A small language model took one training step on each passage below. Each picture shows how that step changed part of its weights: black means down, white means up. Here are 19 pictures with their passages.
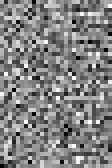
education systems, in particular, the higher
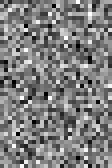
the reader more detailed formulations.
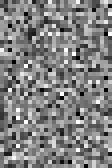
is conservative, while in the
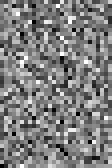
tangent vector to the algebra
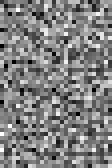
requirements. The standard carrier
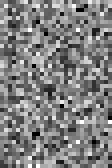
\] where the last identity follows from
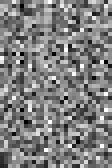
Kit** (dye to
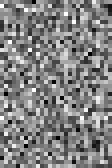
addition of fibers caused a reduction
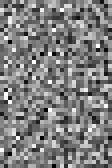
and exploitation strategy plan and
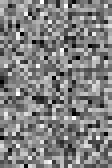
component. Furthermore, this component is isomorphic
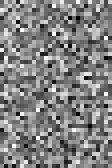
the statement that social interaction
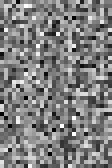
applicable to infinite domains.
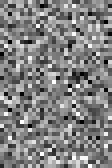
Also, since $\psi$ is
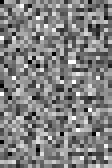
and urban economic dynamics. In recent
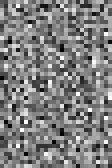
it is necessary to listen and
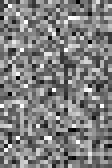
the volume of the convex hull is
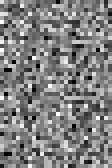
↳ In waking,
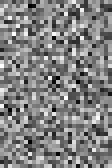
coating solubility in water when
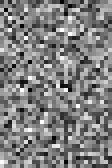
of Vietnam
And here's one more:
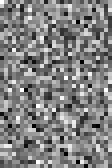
large spectrum of varieties.
